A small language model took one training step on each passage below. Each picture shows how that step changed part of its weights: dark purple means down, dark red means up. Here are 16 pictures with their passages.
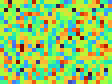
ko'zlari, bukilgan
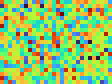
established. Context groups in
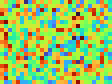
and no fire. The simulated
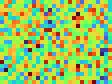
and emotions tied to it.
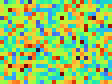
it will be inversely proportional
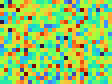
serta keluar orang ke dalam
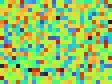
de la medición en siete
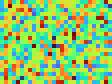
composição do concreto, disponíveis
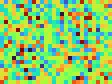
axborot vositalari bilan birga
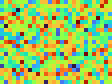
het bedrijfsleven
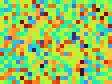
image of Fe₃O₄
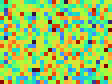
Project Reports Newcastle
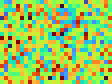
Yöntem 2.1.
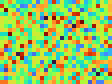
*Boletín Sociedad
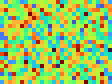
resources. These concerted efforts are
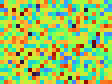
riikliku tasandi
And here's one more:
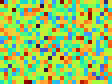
are also known to cause human
